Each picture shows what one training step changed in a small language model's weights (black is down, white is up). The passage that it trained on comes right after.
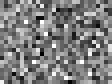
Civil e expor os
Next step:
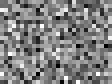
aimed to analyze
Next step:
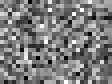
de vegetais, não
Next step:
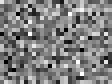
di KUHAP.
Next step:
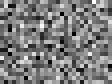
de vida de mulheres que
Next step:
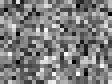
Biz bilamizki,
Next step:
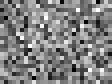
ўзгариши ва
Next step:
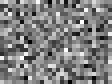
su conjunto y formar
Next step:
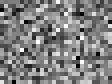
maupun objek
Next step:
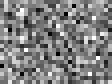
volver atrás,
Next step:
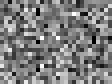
tashqaridan turib analiz
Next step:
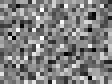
potente porque también se
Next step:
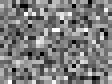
riego en climas
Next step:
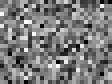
Luis Eduardo
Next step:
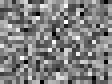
iis adeptis
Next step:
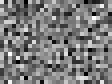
mahsulotlarini olish
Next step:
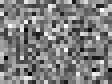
uzum mahsulotlari
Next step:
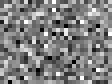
neurodiversidad como
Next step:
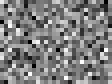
AI workshoplar
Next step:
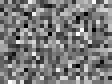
com os demais,
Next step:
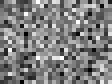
bir platform oluşturarak
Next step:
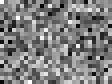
hisobini takomillashtirish.....
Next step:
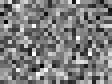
pregunta, pues la
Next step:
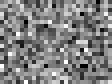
help of text and
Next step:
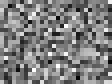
пасайиши ва
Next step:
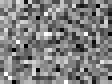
Pedagogikaning ushbu
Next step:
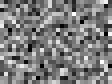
espaços, com seu
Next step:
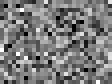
de “derivar”,
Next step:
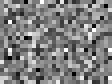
study the legal aspects of
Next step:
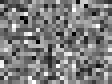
yang diberikan oleh
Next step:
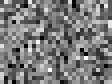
Maslow mulai dari
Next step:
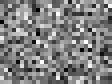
і зовнішніми
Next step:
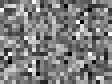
mais dinâmicas são:
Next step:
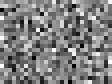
pequeñas variaciones
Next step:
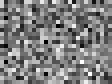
Полное собрание
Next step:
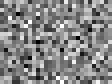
State Technical
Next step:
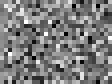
olinib, unga
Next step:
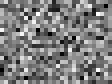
bem como o teste de
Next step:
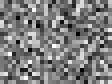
que modifica el aspecto
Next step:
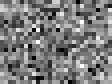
las cuales son controladas
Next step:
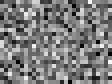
chronic generalized
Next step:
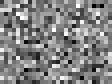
o trecho da Figura
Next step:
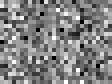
grafik savodxonlik
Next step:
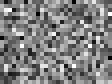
На викладачів при
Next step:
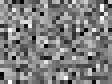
tad vidurkis
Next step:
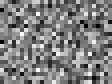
carso de alturas y
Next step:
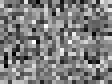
qilish mexanizmlari.....
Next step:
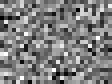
весомый вклад в
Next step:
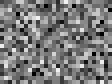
hacerse comprender
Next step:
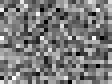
ningun abrigo.*
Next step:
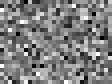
odatda yagona,
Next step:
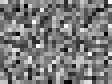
configura-se como um
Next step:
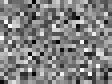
между ними [3,
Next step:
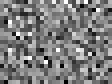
of the criteria to
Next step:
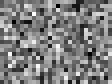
yerda bulaqning
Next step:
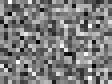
Comprida, 2 em
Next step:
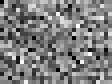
pedagógica siguiendo
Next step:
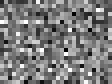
В. Войтко,
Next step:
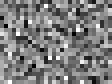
yuridik harakatni
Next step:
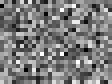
textes juridiques à
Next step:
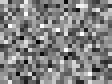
Moldova regulated
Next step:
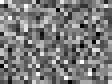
Campos Santos
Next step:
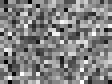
o'qitish metodikasi
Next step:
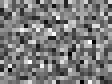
qilishni rivojlan-tirishni
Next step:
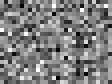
Maktabgacha ta'lim
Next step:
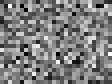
с Национального центра
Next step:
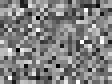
This work aims
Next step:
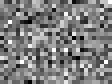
et de la société)
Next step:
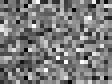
SIG Pariwisata
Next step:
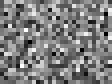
da palavra *a
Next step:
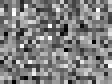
moral mereka.
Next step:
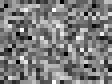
mancha. Cada forma y
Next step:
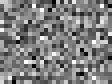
boshdan 2 ta guruh
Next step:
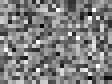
очевидно, что
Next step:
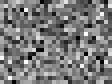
Harga Barang dan
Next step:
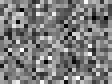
culturais e tecnológicas
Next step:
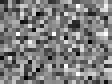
بالإضافة إلى
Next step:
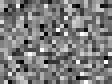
Sie bei MIP
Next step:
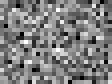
fleksibel dan
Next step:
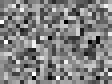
творчества. /
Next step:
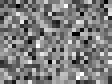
nasıl bir edebiyat
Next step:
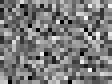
qalami bilan millatni
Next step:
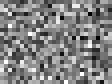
article is exposition
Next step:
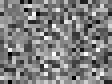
OF THE FIELD
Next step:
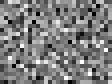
Corpo Adiposo
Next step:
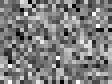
awal kepada yang
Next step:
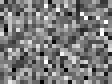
von Vorurteilen nicht
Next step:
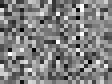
Мулк соҳиби
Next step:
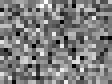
quando apontam que
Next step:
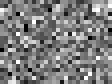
[Features of the
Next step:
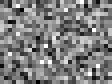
Stamo. *The
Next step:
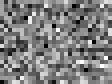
va takomillashishida
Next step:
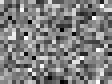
зазвичай має
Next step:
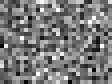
ahora espacios distantes
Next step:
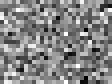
Teppola, S.
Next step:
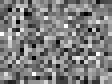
potencial, Navarro
